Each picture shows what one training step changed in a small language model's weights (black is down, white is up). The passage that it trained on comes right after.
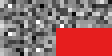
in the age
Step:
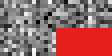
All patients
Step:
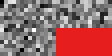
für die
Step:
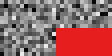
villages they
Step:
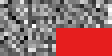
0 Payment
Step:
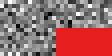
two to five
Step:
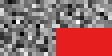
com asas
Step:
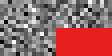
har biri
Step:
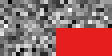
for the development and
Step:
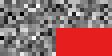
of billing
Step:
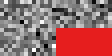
states. In
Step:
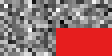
use their land
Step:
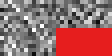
to give
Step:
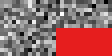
the output
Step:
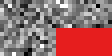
- A better
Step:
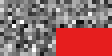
o artista
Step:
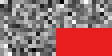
because of their
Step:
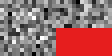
security on
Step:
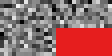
schip na
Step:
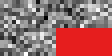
the flow
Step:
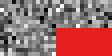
minimum number
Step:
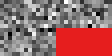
its implementation by
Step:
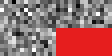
utilizing a
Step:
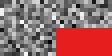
with many
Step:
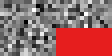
planet to our
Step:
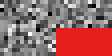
Resumo As
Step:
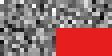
the top
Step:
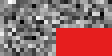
possui uma
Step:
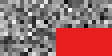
aim was to
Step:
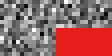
es importante
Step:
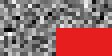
the news in
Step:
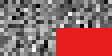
a desired
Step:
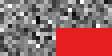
pe el”.
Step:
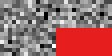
the creation of
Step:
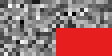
in single
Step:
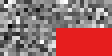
de inovação
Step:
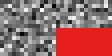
les cours
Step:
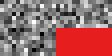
findings indicate
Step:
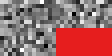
or less
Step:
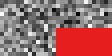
both self and
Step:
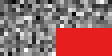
in contact with
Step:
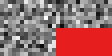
decir es
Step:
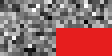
both receptive
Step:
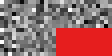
players can
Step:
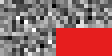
levels were
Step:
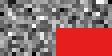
c , we have
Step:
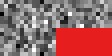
o imagine
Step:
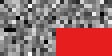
different sets of
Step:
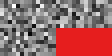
s necessidades
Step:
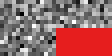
into existing
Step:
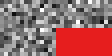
courts and
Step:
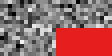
paper as
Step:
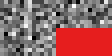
technologies in the
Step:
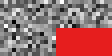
and even
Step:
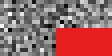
from the rising
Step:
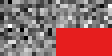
his fellow
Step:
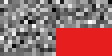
an update
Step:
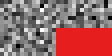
cours de
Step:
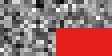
poesia in
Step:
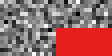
one. For
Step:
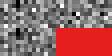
be an increase
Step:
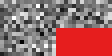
de compartir
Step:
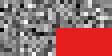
included in the
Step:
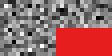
was studied
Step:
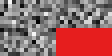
to be present during
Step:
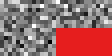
literature on
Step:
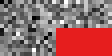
Government of
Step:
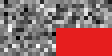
aligns with
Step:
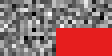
the contract
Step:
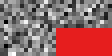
resultados e
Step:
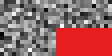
ser muito
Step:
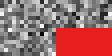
many big
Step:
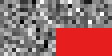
the rest of
